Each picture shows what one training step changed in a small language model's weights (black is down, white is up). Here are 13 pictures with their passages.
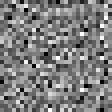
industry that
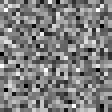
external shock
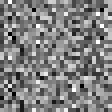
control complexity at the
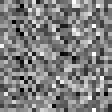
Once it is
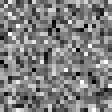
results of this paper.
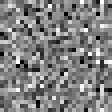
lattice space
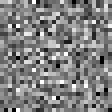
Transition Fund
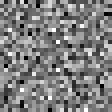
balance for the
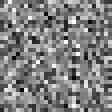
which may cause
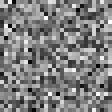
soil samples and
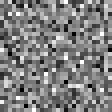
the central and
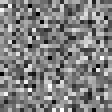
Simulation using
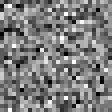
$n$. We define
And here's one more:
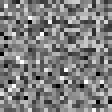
such as physics,
